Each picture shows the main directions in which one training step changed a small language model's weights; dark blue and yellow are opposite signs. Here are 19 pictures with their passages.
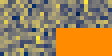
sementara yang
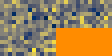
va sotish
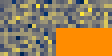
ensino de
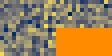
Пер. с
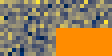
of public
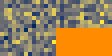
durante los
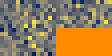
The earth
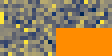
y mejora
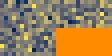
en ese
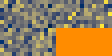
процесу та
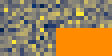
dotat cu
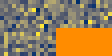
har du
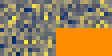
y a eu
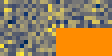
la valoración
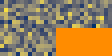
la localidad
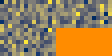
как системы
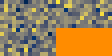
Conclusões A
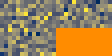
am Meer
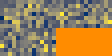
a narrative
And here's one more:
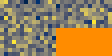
Regel für
